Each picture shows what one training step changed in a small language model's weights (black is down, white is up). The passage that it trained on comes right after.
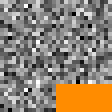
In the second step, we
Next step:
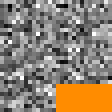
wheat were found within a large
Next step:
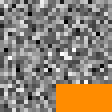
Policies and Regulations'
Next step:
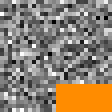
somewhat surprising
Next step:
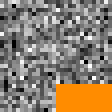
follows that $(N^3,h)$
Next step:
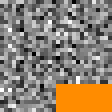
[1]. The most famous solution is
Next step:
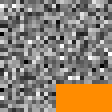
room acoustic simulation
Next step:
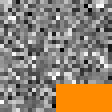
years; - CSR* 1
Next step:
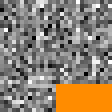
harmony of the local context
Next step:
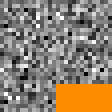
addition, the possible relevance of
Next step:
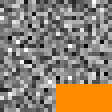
bank of river lot
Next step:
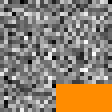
than for those for example who are
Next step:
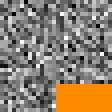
for calcium for higher plants
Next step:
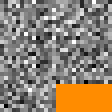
is an error term defined as
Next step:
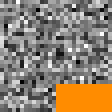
fields drawn from the associated
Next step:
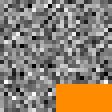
were enrolled to participate
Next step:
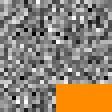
is applicable in exceptional
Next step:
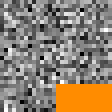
to solve optimal power flow
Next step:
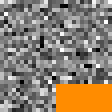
into the blood and can end up
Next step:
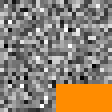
Treasury bill yields
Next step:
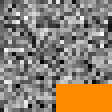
even band limited function. Let
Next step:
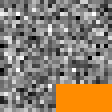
relevant to estimating
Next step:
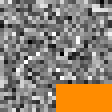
high reliability cluster,
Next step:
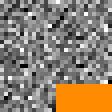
sets out the following tasks:
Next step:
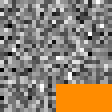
1A and 1B. At the
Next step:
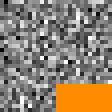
hyperbolic limit
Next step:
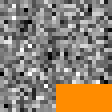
shrub indigenous to
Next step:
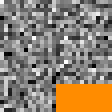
following corollary. \bcor For a
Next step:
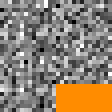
degree uncertainty) is
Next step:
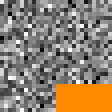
the jejunum or
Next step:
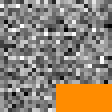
. In other words, one may
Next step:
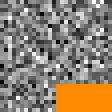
yılı ile
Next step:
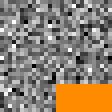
1- form. The action given by
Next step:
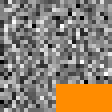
Saturation Algorithm
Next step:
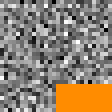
time points i and j , respectively. In
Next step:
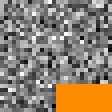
has been replaced; a typo
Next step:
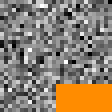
shows that the only rational values
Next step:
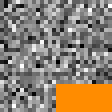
= \kappa$, \item partitions
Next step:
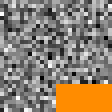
of a special ``local
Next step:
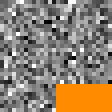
W. Green Street
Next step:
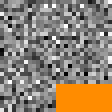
image analysis, achieving a
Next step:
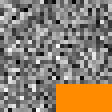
action. The critic,
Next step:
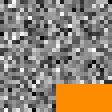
reports. Demographics
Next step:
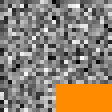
ion with λ_{\max}
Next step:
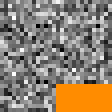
input for numerical simulations
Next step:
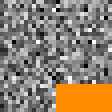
theorem and then deduce some
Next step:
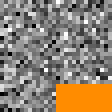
which is one step in the computation
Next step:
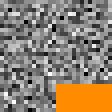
at the basis of real CDs
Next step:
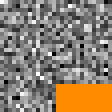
in the recruitment,
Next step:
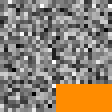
framework of real and complex
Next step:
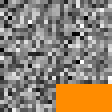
a ring homomorphism and let
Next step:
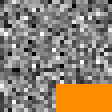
V(G'_i)$. We obtain
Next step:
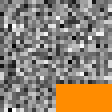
germs of analytic maps such
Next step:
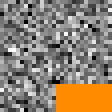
(1). Figure 2. Phase
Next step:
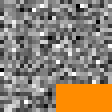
government's emphasis
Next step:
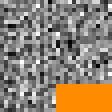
we can easily prove that
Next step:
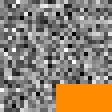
that can serve as an example for other
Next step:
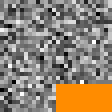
as little as \$1
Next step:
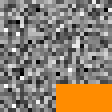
conditioned is termed as Fever
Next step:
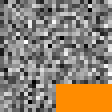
several characterizations of when
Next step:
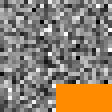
has been extended to convection
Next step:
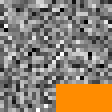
operation. For this, a static
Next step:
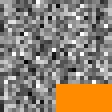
sv error} is possible because the
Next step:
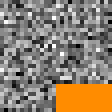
be directly proportional to the
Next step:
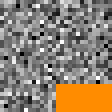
organic results, because they are
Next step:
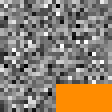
was required to shut down
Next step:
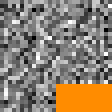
is nuclear follows by the above
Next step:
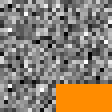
insert data from the community of
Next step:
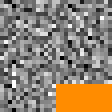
presented.* In the Resolution
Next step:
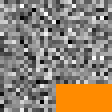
location information of the other users at
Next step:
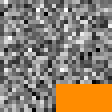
towards infinity. In
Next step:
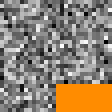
is smooth then $R(\lambda)$
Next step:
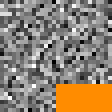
it Online ISSN
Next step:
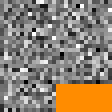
proof of the lemma apply the
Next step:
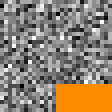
Spark™ clear
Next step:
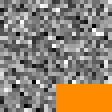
identically zero. A class of
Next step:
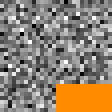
rigorous derivation which is based
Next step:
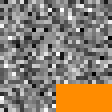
Authors Contributions All
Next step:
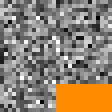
equations of gas dynamics
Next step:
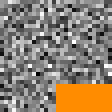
improved to a ^{locally
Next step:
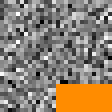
be locally bijective for every
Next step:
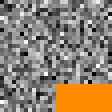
the system. This setting motivates
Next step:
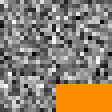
the event horizon. In
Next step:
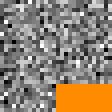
can be easily seen that
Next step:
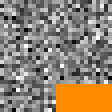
of open access journals and
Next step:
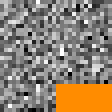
is a collection of rational
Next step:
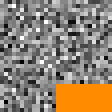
\mu, \sigma, u \rangle
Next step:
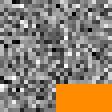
(financial incentives)
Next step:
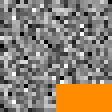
SOIL European
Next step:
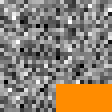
the same manner, the result
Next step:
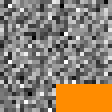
\\ \end{array} \right]
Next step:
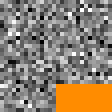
the model. WTP values are in
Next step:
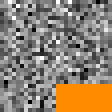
Figure 5: Sources of
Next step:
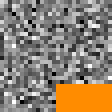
Author – Ms.
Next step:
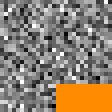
type III collagen.
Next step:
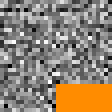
at evaluating the individual and
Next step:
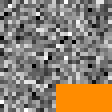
root-to-$v$ path
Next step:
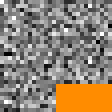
A. Formal requirement to
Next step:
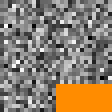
to the review question.
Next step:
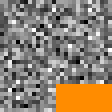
H$ for each $\alpha<\lambda$.
